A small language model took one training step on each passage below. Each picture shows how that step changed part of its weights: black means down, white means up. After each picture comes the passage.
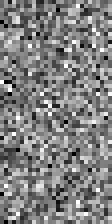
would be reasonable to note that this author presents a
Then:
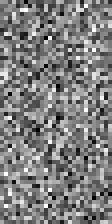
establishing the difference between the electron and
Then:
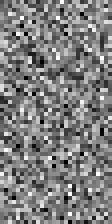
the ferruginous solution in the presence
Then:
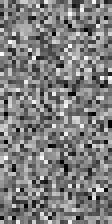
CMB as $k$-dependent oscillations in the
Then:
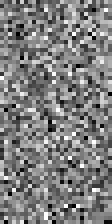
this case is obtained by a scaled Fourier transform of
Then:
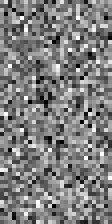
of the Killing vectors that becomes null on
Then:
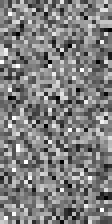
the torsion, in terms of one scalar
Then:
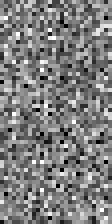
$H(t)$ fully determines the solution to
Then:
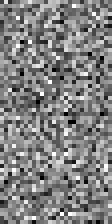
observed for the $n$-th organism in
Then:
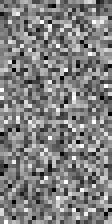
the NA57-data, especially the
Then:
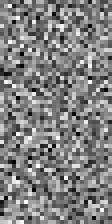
the mass losing component, as it is the
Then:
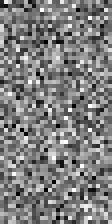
cannot be ruled out. No evidence is
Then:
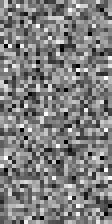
necessary. The structure and role of the settings object
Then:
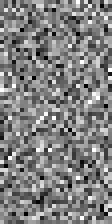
Airborne Instrumentation for Astronomy
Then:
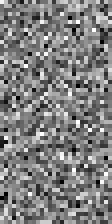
Uncomment for standard laTeX and
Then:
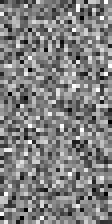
GHz Intel Core i5 with
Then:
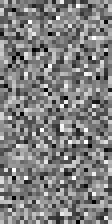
to the second term, we pick the point
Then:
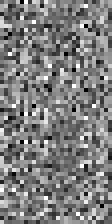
\end{figure} \begin{figure}
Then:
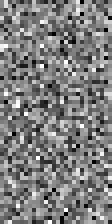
With $i$ the interval index,
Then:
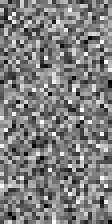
and Be$_{13}$ units are connected by
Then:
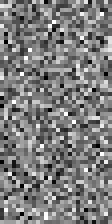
nodes of the branch are full members of the branch
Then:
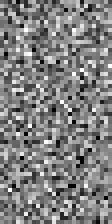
pairs), which upon the perturbation of discreteness can
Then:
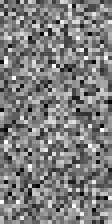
different logical arrays, and a wireless
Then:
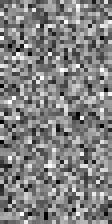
relevant part of the continuum. Of course,
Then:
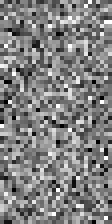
higher energies and provide a continuing increase in the
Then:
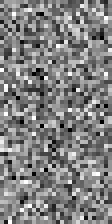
electromagnetic cascade can be used to constrain
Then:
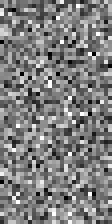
to uniformly span the possible shape parameter regime
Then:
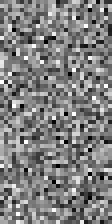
arguing that it was impractical
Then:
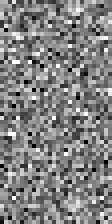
Consequently, we define assessment twins as two
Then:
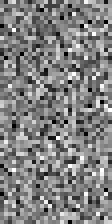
we let $\bar{d}_n
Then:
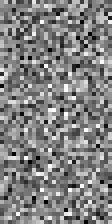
In this case, after the second gate
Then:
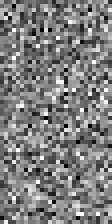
relative to baseline approaches, we introduce two quantitative metrics
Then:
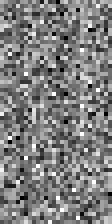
{author} {\bibfnamefont {G.}~\bibnamefont
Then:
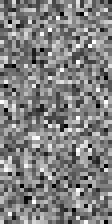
each channel. Next, to derive the physical
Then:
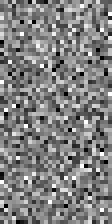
A key advantage of the Bayesian framework is its
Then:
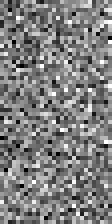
tubules of the peripheral
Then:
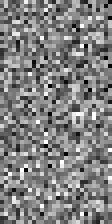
by \citet{FKP} who,
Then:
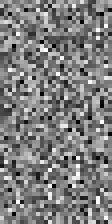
the ferry beforehand or enforcing
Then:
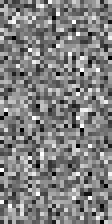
to use as an emergency training tool for
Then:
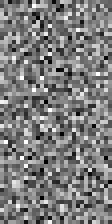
definition of MW-, LMC- and
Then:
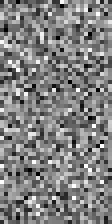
localization effect contributes to MR at low
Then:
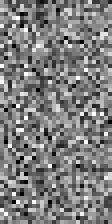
plot is still far away of the detector sensitivity.
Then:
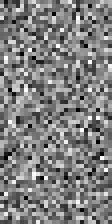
the ambient plasma, and vice
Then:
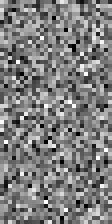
with its multiplicative unification site, and
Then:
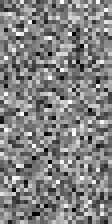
a larger puzzle. Moreover, software
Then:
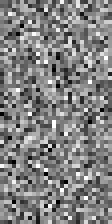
the trailing part of the profile, as
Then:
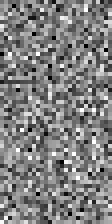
growth of bulges through SF may be directly
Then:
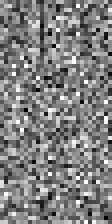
use to port code making use of the
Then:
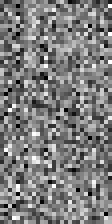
or page \centering \includegraphics[width=
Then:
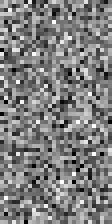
has on background quasars. Quasars
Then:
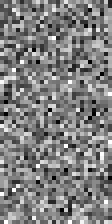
haze at low latitudes
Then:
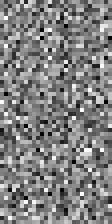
$H$ give different insights into the dynamics
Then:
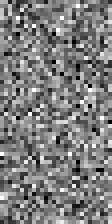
cavity (selecting on charge parity). At
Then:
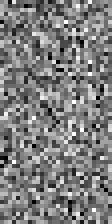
does not contribute to the PS and axial-vector
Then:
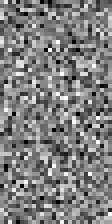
varies with this value. A roll-out
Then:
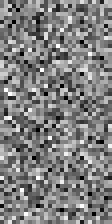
the randomness of the embedding medium between the two
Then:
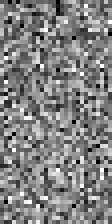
confinement mechanism \cite{Ins2}. In
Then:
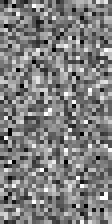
off-diagonal effective-mass with no topological effects
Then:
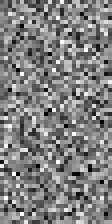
the GG of the PA starts much later,
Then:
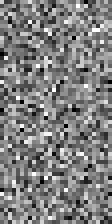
such as the binding affinity,
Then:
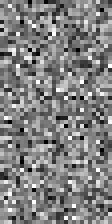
received much attention as a means to reconstruct sparse
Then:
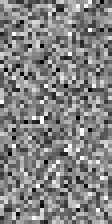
evidence for Beyond the Standard Model Higgs.
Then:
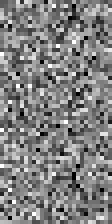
intuitive, stochastic alternative approach which uses the
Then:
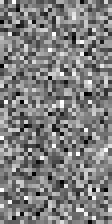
together improves the performance. So did the integration
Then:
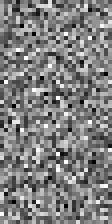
sites in the PHMRC data set. The exact
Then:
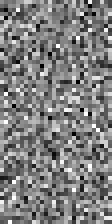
enseignant et \'etudiant
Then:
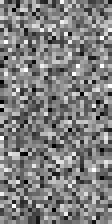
model using quantum circuits inspired by the
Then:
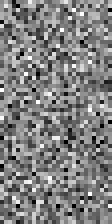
the problem of consensus (or formation
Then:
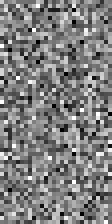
Perhaps the most well–known example is
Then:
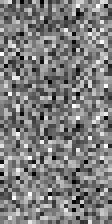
\ref{alg1} (see Section
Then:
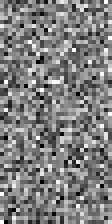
superposition states on the magnetic sublevels
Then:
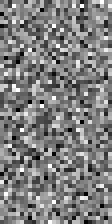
the vast improvement after the removal of the
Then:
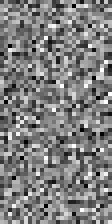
well-defined vocabulary of ten
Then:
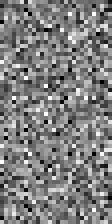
Phys.Rev.Lett. 121,
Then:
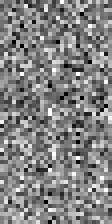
the proof. As mentioned earlier, all proofs
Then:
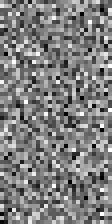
Control with Online Identification and
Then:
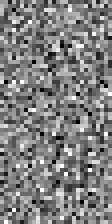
and Xe we find that the all-optical
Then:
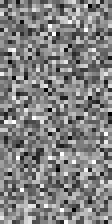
reliable, nor sufficient to describe the data as is
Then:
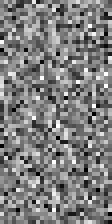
RTW Dataset collection. A target is
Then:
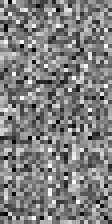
is assumed to be of non-zero length
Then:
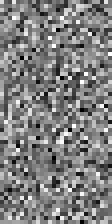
represented in the different supplementary movies
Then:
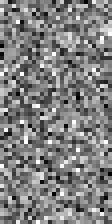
in the waveguide. After multiple reflections inside
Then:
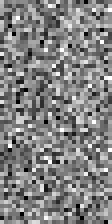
felt it). Also the author of this
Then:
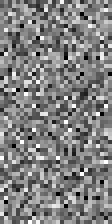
the exact $T_{s}[\rho]$ could
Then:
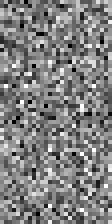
gauge coupling presented in our model by the principle of
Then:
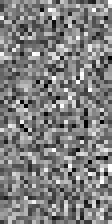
violating free expression. The constitutional balance
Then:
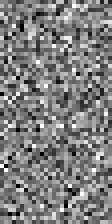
skyrmion is stabilized by the electric and
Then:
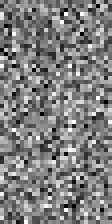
in engineering. I would also like to thank
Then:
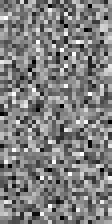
$J/\psi$ photoproduction on the
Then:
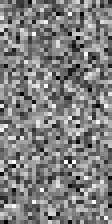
Generating each token necessitates
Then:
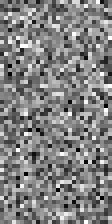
an ion temperature varying from 0.01 times to
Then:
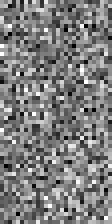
\subcaption{} \end{minipage}
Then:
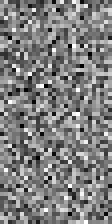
evidenced by the increase in the CH
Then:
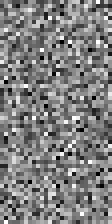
several significant advances have been made regarding the
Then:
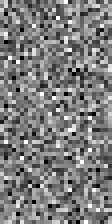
are required for the total energy of a trial
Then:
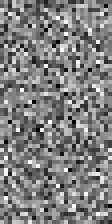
width, are included. The numerical values of the
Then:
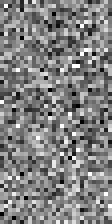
\Biggr) \neanl
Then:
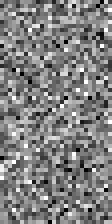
significant improvement over traditional LLMs, particularly in
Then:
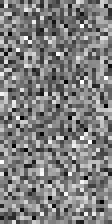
\eqref{eq:rhoy} is
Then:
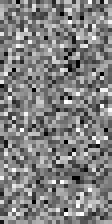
topic of this paper, are still under discussion and
